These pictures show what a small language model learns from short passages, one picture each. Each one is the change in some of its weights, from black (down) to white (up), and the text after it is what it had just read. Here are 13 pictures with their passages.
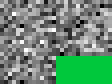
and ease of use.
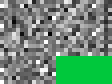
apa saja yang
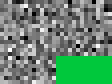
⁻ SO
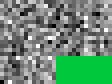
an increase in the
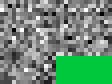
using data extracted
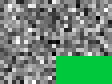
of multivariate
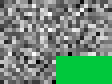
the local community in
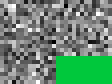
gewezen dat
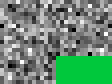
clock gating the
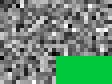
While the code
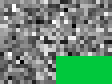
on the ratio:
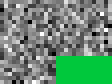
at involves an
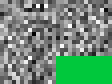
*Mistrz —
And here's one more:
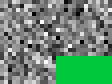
An important advantage
